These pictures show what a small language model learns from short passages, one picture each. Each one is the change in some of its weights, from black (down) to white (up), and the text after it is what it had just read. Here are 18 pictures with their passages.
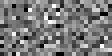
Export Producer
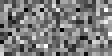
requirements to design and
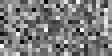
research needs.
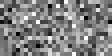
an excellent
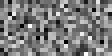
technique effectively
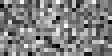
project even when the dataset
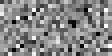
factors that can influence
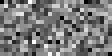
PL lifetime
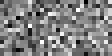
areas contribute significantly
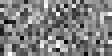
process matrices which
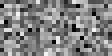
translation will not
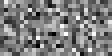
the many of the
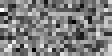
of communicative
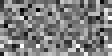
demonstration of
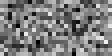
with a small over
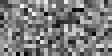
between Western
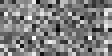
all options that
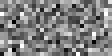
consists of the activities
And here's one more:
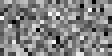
that will be addressed
